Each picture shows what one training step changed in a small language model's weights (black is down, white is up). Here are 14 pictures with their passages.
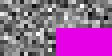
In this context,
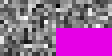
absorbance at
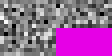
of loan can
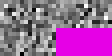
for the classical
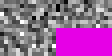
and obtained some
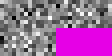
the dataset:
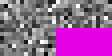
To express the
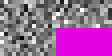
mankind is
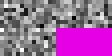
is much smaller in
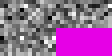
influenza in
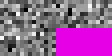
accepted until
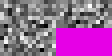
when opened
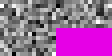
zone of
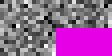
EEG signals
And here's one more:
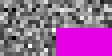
by question 6 and
